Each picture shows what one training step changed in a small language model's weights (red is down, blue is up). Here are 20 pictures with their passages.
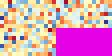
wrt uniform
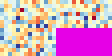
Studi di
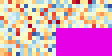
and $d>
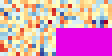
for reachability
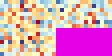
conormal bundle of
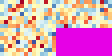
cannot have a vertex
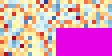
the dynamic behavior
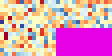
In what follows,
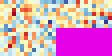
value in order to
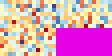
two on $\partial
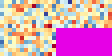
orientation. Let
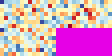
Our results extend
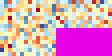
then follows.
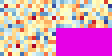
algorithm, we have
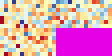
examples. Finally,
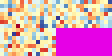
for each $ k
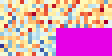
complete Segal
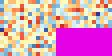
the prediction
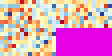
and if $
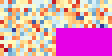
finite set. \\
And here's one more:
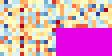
isomorphic to the space
